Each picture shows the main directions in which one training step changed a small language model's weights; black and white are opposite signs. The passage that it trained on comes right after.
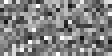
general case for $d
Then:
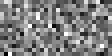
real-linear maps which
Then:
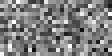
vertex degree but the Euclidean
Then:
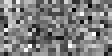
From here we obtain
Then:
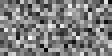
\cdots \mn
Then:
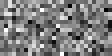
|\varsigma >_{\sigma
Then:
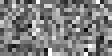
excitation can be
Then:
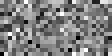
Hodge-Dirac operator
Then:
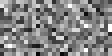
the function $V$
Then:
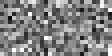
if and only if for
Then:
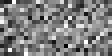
conformally flat case) those
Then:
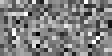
as well as graded algebras
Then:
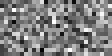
were classified up to
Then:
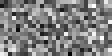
to another; move the
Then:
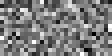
Let finite $P$
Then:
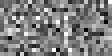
on the initial data,
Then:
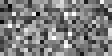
using gradient-normalized
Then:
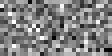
problems require repeated numerical
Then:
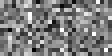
Before going any further
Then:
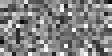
be approximated much more efficient
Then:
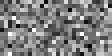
follows. Given a manifold
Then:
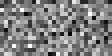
way to construct further examples
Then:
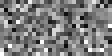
property of the convergence in
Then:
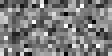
MSTD set of
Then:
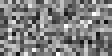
can not be a fibre
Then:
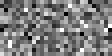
$C$ the class
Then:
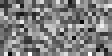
a local time which
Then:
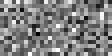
Hence, every orbit is
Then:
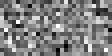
smallness conditions involving the
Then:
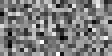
grove, the
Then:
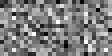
to approximate the joint distribution
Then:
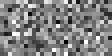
at least two solutions
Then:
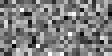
way to treat such singular
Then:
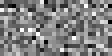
The latter subgroups are described
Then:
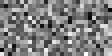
and belonging to given
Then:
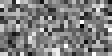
proportion of the
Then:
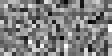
is pure, in the
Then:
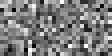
often resorts to
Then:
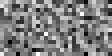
the differential of some function
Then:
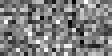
types of example are very
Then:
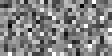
where proper maps can be
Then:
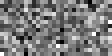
$c \in
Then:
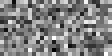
ask: how to obtain
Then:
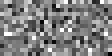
speccifically what
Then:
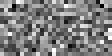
optimal packings of
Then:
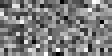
a category that we will
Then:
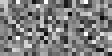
process, if it satisfies
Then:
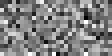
interpolates $g$
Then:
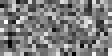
properties of the covariant
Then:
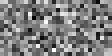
approximations have attracted a
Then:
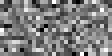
de $W\cap
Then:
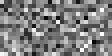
$S \cap
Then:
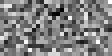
problem with many practical applications
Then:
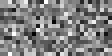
Berge also made a
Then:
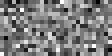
However, we obtain the
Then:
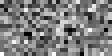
$X \subseteq
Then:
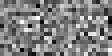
sampler on
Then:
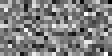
of $G$ on
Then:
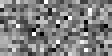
reduce to their tangential
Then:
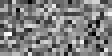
methods do by exploiting
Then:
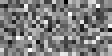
and $x'\neq
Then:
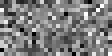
existence of those two closed
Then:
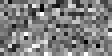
an {\it arbitrary}
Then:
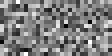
one needs a few points
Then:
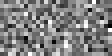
and depending only on the
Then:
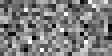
$C$ be a
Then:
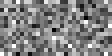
Hence $\whp$
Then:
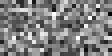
(red lines)
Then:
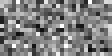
zero. Since the
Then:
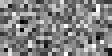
be a Galois extension of
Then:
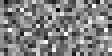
Galerkin approximation,
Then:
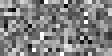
had a decision algorithm for
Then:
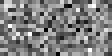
v = \pm
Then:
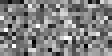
corner connection tile
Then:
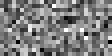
applying the It\^o
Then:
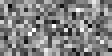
is called a Carnot
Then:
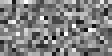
guarantee that it still admits
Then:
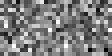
Now consider the rank
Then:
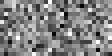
\n The first assertion
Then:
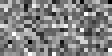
of $F$ with
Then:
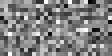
norm is dominated by
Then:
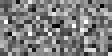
of equations are values in
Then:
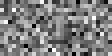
empirical measure of
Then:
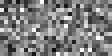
This action induces actions on
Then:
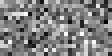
as a two-dimensional
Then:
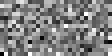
two outcomes of interest
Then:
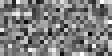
seen as follows:
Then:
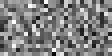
set are distributed evenly
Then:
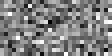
variables}, journal =
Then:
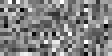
It follows from Theorem
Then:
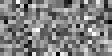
of order 3, namely
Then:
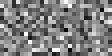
open, bounded domain in
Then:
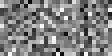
of many researchers in
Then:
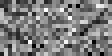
that $\Sigma_2
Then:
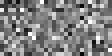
This extension was used in
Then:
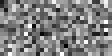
the tensor product\\ of
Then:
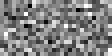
is unbounded}\right\}
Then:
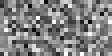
are strongly related.\medskip
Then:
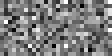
cover is the canonical map
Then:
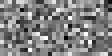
interesting point is that our
